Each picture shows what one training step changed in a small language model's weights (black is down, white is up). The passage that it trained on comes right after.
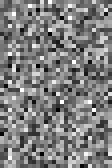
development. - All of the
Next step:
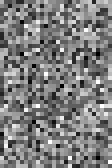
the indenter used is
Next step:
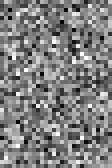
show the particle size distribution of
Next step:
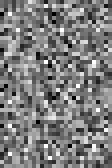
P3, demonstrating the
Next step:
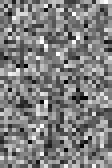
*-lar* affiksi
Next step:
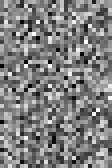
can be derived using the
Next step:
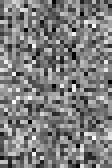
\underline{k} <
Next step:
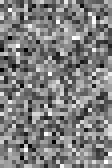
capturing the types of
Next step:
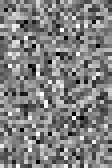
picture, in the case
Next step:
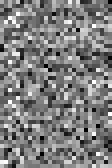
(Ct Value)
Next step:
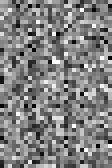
mitótica caracterizado
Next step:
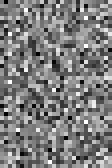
lesions. Patients with
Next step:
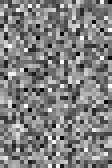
Deviations Analysis}
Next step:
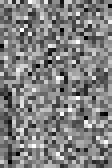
factor. Such as
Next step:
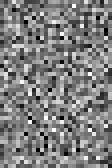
in 11 traditional rice
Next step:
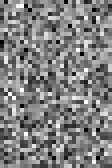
is positive and greater than
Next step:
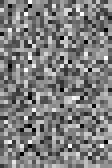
characterize it //
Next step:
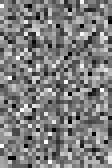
escola de ensino
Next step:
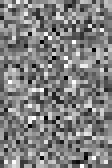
the basis of their
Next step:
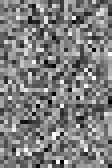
lack of electricity
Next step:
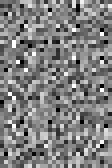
\G-vectors in
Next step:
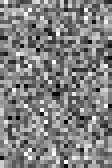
duda de la propia
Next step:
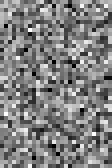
corrosion resistance by a
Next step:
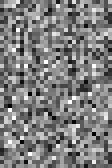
phosphate groups. The
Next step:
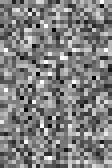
equatorial orbits
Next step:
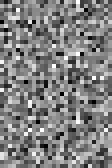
patients with AS were
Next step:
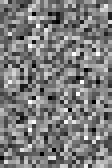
the use and consumption of social
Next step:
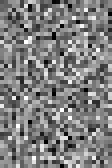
quality. The researchers
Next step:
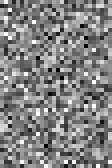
afzallik tomonlari
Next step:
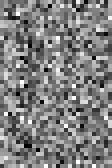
be the first instrument able
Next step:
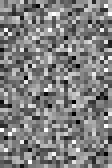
із іншими
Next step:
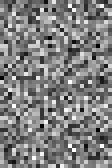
follow-on experiments.
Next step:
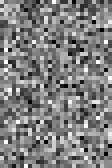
A is an object having
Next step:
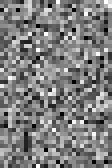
postoperative sources
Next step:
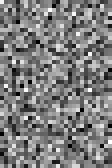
visuais, agendas
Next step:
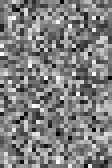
on the amount of
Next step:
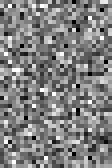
around 8.6 MeV
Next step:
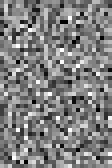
tensor. It is efficient
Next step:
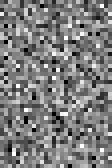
delay and advancement.
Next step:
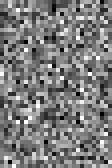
Among other things,
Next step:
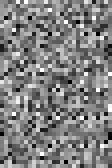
are given in atomic
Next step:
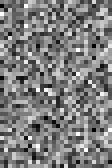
effects of dealing with
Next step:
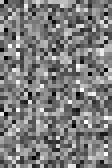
3 image-processing
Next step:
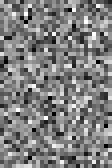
plasma device
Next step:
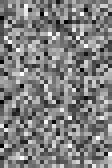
contextualized PhET
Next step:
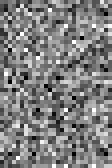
von über 800 kg
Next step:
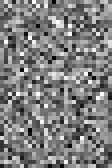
massive open online
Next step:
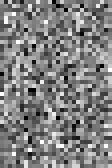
scatter angle and
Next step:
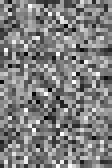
denote the corresponding Weyl
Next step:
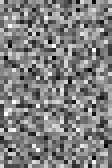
the ratio of the
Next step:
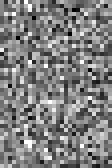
right to recover the
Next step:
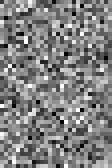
may penetrate
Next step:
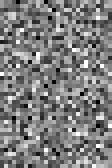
matrices building up 5
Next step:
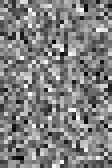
DARPA AXIS
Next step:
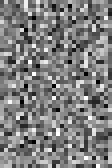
where the JJ impedance
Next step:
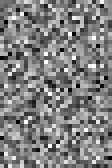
states near the Fermi level
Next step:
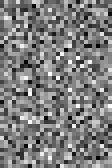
institutions in case of
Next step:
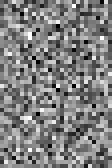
in the full phase
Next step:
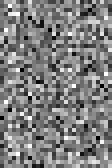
\gammad increases.
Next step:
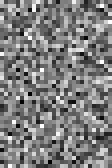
ones. This can be
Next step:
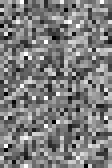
в создании
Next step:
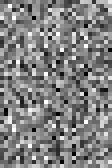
FCI as a function of
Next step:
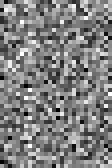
sobre: - *III
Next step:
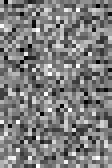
analysed the data;
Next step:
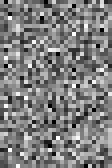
in Nigeria:
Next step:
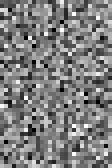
advantages: first, it
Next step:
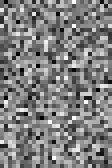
\textit{non local
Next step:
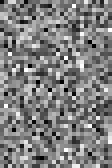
in stool consistency,
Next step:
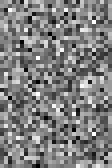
By inculcating
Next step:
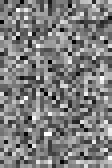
will add multiple types of
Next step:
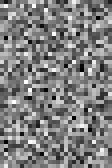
deficiencies, which have
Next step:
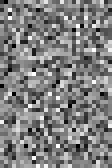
versus film
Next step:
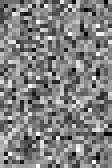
extended source and a
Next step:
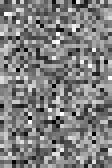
that the equality segments for
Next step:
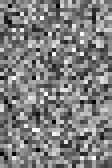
topadi [1].
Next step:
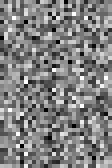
and dimensions as these are
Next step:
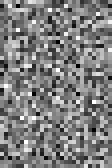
theories, of a much
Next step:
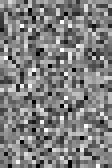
We note a smooth
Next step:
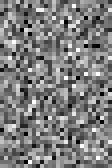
- Artefactos
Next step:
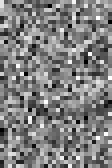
the conditions detailed in
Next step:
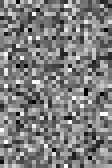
ao lazer associados
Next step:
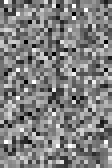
University, Ikeje,
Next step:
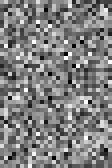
metafísico y
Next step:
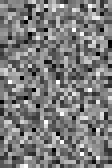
of practical antennas
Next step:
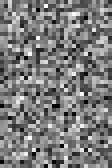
М. Слова и
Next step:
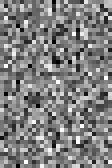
Agenda für das Land
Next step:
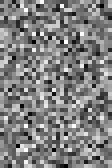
yangi metodlarini
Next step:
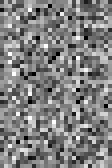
the number of MS's in each
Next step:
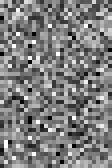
matrix multiplication is very
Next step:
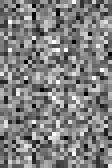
\bibinfo {author} {\bibfnamefont
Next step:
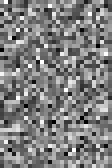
his "oppressive
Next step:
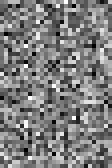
of Aerospace
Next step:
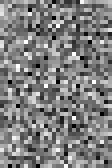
Kiel, Germany}
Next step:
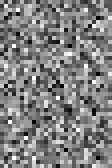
the delay period, as
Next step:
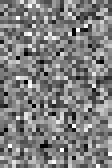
associated with GDP per
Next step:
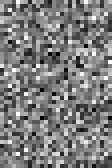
Zarifopol and the
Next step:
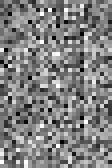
etilgan adabiyotlar
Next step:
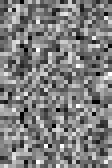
Iraq Article
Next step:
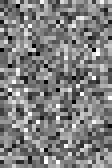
clear history to
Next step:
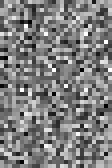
order to evaluate the strength
